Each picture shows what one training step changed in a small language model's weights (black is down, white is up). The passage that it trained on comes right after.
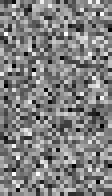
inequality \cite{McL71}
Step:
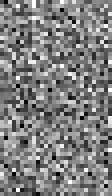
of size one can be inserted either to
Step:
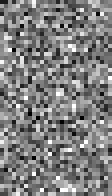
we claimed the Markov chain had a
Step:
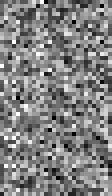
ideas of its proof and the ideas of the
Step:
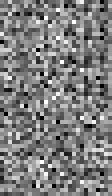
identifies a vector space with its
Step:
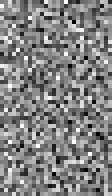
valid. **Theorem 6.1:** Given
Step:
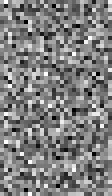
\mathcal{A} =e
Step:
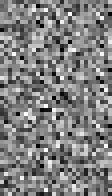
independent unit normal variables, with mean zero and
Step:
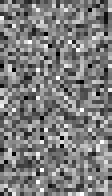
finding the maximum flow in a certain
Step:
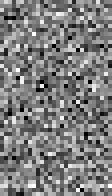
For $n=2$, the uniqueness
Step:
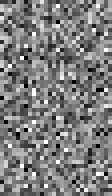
the number $32$ is given in figure
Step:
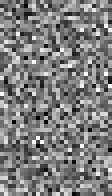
- e_n)$ for all $v
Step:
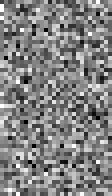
to form a Delaunay polygon.
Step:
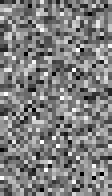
the set $\{(\theta, t)
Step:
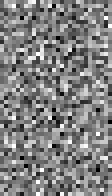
this section we prove the following result:
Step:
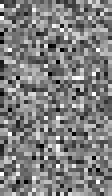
is a continuous flow of probability measures
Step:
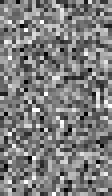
i.e. just a zero dimensional set
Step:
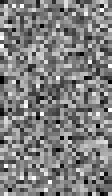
approach in the tropical setting reduces
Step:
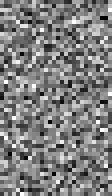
the proof of this, we use the facts
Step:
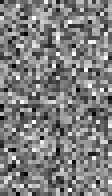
up to bounded error, and vice
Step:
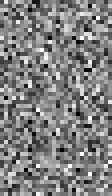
\qed \b{remark} A simple
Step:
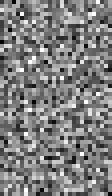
of formula~\eqref{product}, it suffices
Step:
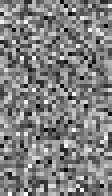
system so that $\A_2$
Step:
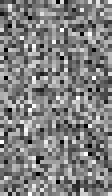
}\left( \zeta \right) $
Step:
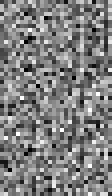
Theorem \ref{thm:1} we
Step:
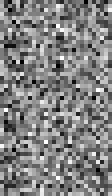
One way to solve this issue could be to
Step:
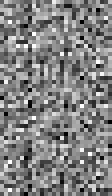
$U_\bullet $ be a
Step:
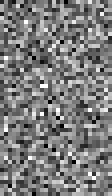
for the reaction-diffusion problem). For
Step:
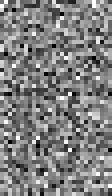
that $a_n = a_m
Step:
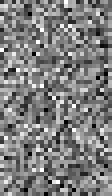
demonstrate the effectiveness of the proposed
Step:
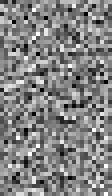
as follows. Consider a smooth family
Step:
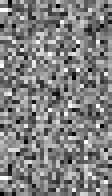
Li, Quarternionic maps and
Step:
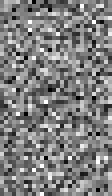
\end{itemize} } The paper
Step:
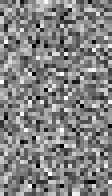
$$ where we assume that $|I_+|
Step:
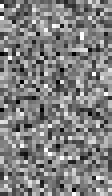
is an embedded 4-sphere. We define
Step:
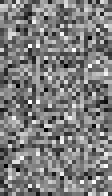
prove the latter under slightly more restrictive assumptions
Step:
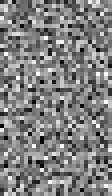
an epimorphism with $X \in
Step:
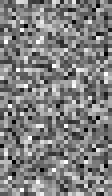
J. Fluid Mech.}
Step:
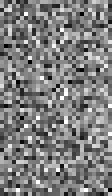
\emph{uniformly accelerated}
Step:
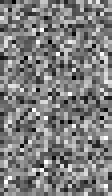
by the asymptotic limit of the difference quotients
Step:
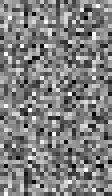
-\overline d_\beta$\ if\
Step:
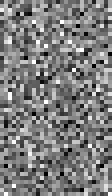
of the matrix $\bbM$ are uniformly
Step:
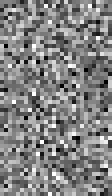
themselves doubles, and so the copies
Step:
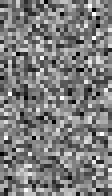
\partial_{d} f )$ where
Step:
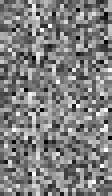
the number of realisations per number of
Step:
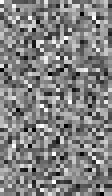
\end{array} \right) $$
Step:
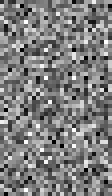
for its approximation. In order to guarantee
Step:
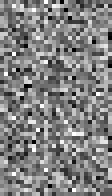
natural extension is of particular interest for
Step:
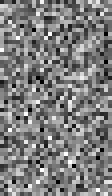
the one-dimensional case, double central extensions
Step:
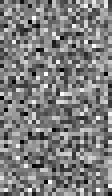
(C) at level $d\geq
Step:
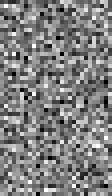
proof given above relies on the boundedness of
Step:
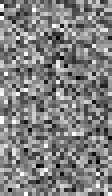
is generated by classes of the form
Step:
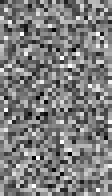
a related matter by section 12 above,
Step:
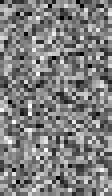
list of labels in the filling in
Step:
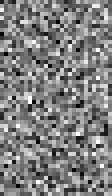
and simple spectrum. The regular graph in Figure
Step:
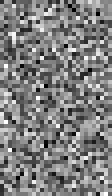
other hand, by the definitions of
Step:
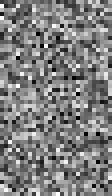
is a minimal family of incompressible tori
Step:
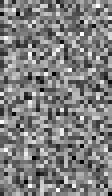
of $t$ on~$H$. Thus
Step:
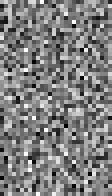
for $\Jcal$. If we set
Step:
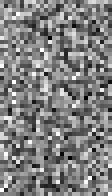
embeddings. \medskip We restrict to the
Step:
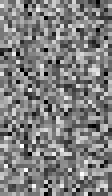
experiments demonstrate that the adopted method has
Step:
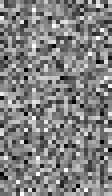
construction $S_{0}$ is
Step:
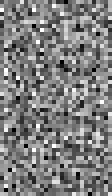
and \cite{AP3} are true
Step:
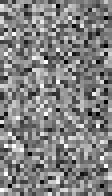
would ensure the ``compatibility'' of these
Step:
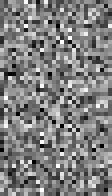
The maximum velocity for the ith component \(
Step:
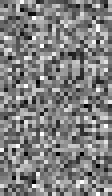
et al. \cite{27}) should
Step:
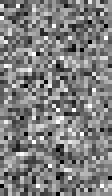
is effective. Then $\Gamma_H$
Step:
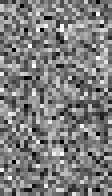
asymptotic behavior is well understood, a natural
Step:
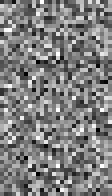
the smoothness of the stress field over the
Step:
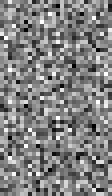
\rightarrow}&X \end{matrix}
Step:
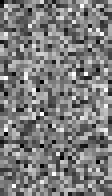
comparison of the sinc surface and the optimal
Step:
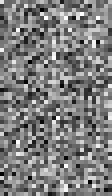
f(y) \end{equation}
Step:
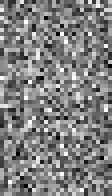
for complete Riemannian $\Spinc$ manifolds of
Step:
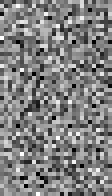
this basis: $$\langle \pi_k
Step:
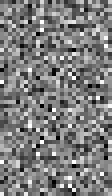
(in the real line) the Lebesgue null
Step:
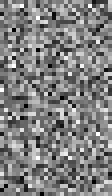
component with four boundary circles is connected to the
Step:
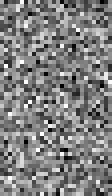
horizontally periodic.) There is by this
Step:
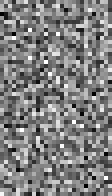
Differentiation on Monomials:
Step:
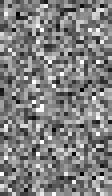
the torus homomorphism which is the exponential of
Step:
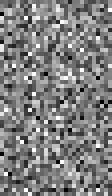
$S$ is von Neumann regular
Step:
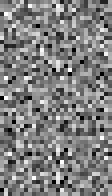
This implies again that all structure mappings as in
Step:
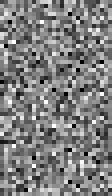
consider the exact sequence \[0\to
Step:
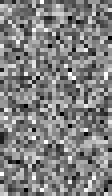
the location is diffuse, then the
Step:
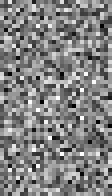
hyperk\"ahler structure, or a Riemannian
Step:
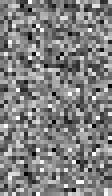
\texttt{'egf'} depending on
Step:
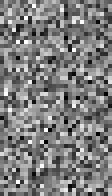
$B$. The crossed product
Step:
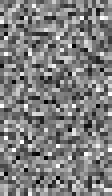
$X\subseteq\omega$ that is
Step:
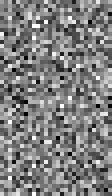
is also componentwise linear for any induced subgraph
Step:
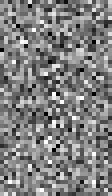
\end{tikzpicture} \qquad
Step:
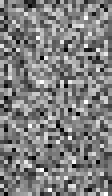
unital involutive quantale
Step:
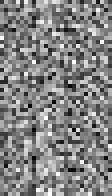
and $TZ - ZT$.
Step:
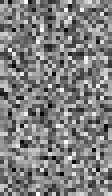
the model to polychromatic sources of
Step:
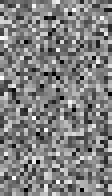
top of $\pi$ that is not a
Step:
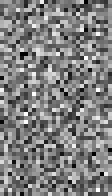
K[x]$ is an even
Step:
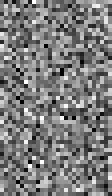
as in the case of ideal (Dirichlet
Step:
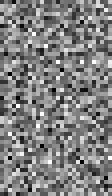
the image of $x$ under
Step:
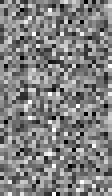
let $\Hg$ denote the set of
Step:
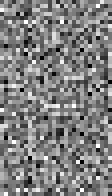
of $H$ give rise to irreducible representations
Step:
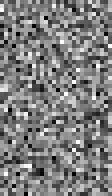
and Jeremy Russell}
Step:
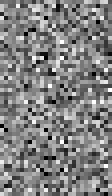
but that we have dropped the dependency
